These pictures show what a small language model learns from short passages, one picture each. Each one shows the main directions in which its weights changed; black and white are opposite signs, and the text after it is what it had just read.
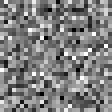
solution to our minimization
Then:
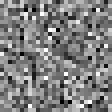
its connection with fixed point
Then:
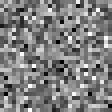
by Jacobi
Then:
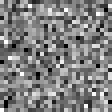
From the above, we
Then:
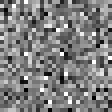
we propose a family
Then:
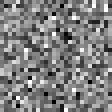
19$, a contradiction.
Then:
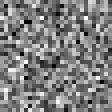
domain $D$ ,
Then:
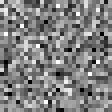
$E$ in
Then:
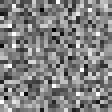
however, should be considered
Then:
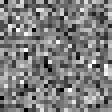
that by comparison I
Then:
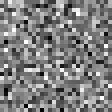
$\hat C_g
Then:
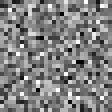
(\varphi) =
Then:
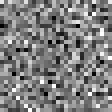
as a subspace of
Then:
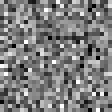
solution formula of the free
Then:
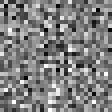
one parameter subgroups of
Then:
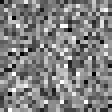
1's. We study
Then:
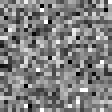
adding ruled
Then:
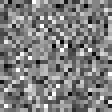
earlier work
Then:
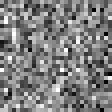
the modularity of
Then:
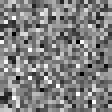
hyperbolicity at $\beta
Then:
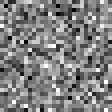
form a basis of null
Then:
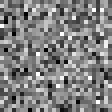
the former two).
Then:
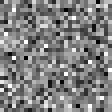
This implies that there exists
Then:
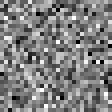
polyhedra in
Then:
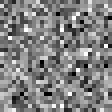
vanishing to third order
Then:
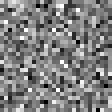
$\ZZ \times
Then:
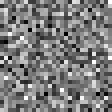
of convolutions of
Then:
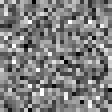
close orientations is not
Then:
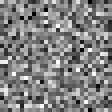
starting point of the
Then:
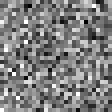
the publication
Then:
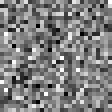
of the present lemma for
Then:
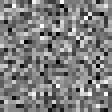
Proof}. See Lemma
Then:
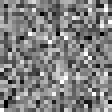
data. Using the
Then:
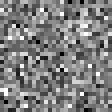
to operations between sets
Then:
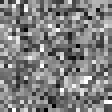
can extend the path to
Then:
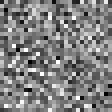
no event of
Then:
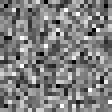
\in \Theta}
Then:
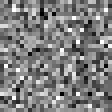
numerical approach to a new
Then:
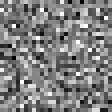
to have an additional common
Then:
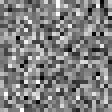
function in $z
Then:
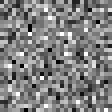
a normalization of curvature
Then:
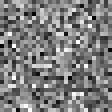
stronger result than
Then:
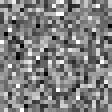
for $d\ge
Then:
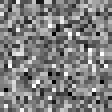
always close for all time
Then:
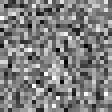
quadrature domain
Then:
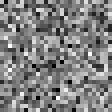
that the symmetry is
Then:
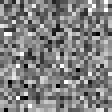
priori reason for
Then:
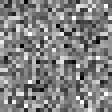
%% I then give
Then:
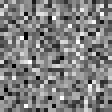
strategy and
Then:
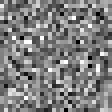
Besides the bounds
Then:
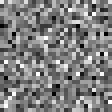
as the transition in
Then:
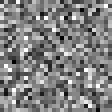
then we have the exact
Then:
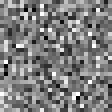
its semigroup
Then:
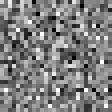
called skew
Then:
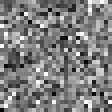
derivation satisfies the
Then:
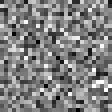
of the paper is as
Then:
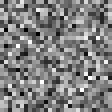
that "modeling"
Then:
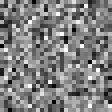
show that these are not
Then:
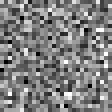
underlying dynamical
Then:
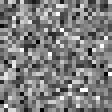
lemma is the basic
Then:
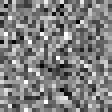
A^n$. Then
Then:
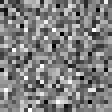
$N$ obtained as
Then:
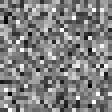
the order is clear.
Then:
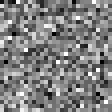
have been first considered by
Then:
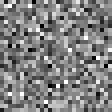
resistor network with
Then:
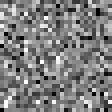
implies using the fact that
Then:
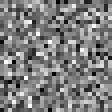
\le M_R
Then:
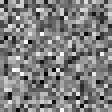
that $\partial_2
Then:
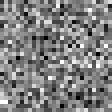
In our convention
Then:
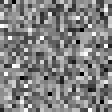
experiments to illustrate
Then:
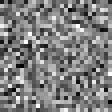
as $n \to
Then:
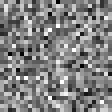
high index. This
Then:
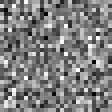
we design the
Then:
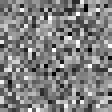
outside a small
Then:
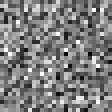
the following important special case
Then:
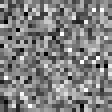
the best approximation in
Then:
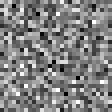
is one since ${\rm
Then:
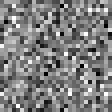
Science Foundation
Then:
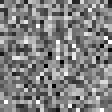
of rapid
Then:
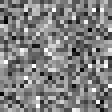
the corresponding monomial does
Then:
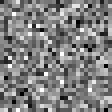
\indent (ii)
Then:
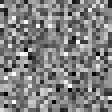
of all 1's,
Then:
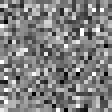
the derived polynomial coefficients.
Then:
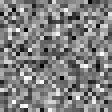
largest singular value of
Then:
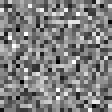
For $a, b
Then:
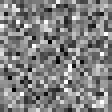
this equality is precisely
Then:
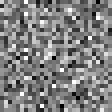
of Floquet
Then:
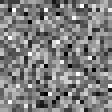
be seen as follows.
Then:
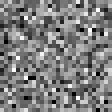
by Japan's
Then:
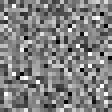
invariance of the manifold
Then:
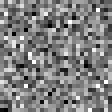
it). As there are
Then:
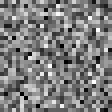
first fixing an
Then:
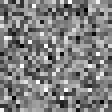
element $\xi$ with
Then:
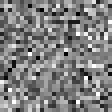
For instance, the
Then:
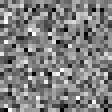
the scale. As
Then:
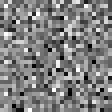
sieve for
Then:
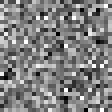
then implies the existence of
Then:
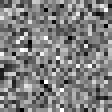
Definition 3.} A
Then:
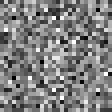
exponential generating function for
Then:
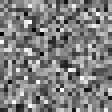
\le n$, let
